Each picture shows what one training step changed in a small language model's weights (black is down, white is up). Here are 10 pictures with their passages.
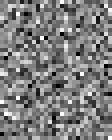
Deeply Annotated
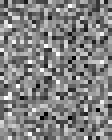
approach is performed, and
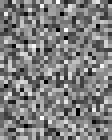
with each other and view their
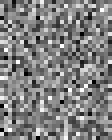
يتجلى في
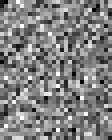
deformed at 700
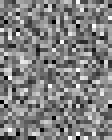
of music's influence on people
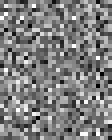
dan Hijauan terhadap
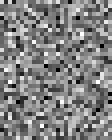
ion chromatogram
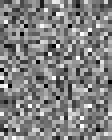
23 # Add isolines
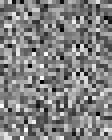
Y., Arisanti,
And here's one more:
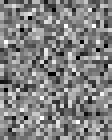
otras religiones o
